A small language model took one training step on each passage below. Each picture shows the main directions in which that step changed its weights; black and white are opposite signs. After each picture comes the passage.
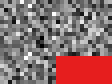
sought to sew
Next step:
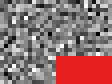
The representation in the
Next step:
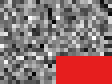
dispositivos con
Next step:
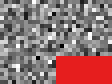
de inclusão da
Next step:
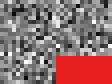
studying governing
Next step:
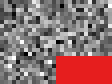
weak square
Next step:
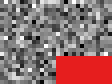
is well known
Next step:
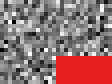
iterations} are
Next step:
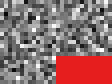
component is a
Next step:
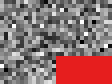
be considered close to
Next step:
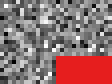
en Educación.
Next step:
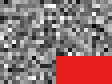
the MacLane
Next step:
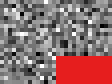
with the equipment
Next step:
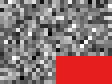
do Estado do
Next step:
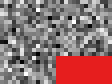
retomamos el
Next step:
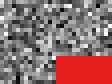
often does not
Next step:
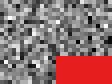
yang telah
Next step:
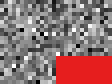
в мире в
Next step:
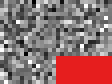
therapy in the
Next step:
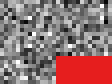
el sujeto es
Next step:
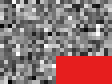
\cap M$, and let
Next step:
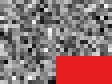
constraint: that the
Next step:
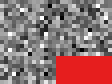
\sR\] where
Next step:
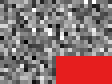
and we don't
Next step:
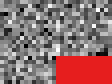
way, we can prove
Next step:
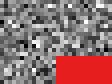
cannot be reduced to
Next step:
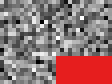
has the $(\al,
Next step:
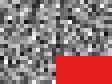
yang dapat
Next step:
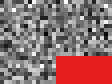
coupled region
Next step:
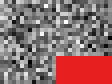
los mercados
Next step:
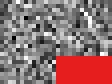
har tomonlama
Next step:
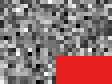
is nothing else
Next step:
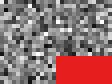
de projets,
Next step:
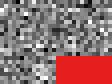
acknowledge the
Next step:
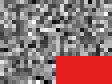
a periodic operator
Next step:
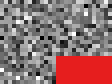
complex transverse
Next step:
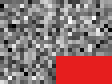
that the proposed method
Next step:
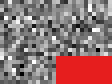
"Ustoz –
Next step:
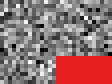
all pairs of
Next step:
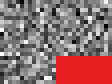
acervo para que
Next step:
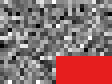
milioane de
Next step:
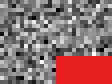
alleine, dass
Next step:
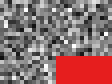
pessoas que
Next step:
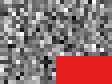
entende-se que
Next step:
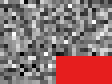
o esforço que
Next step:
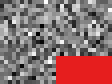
the fact that the
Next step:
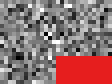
diagram} for
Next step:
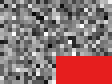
weakly maximal
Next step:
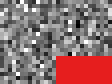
STARI I
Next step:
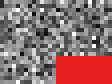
und wird
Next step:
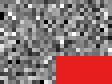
Y_n ^{\alpha
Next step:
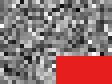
grateful to
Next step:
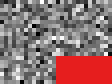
is thereby a
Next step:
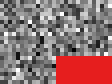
observa en la
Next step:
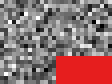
geometry between the
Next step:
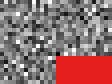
It is observed
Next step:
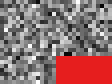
de conscience de
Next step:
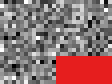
positive topological
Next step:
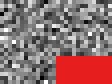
of the existence of a
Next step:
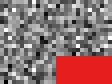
De curaj
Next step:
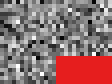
na adesão ao
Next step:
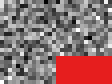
the classical power
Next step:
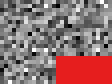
the massless
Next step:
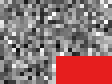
an affine space,
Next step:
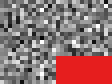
governance is
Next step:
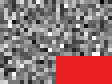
a more general proof in the
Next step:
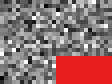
Jian Shi,
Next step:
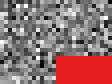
For every $2\leq
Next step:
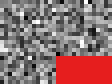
plus haute
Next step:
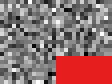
a detecção
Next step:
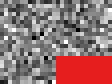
the generic fiber
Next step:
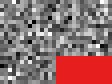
\langle F(S),
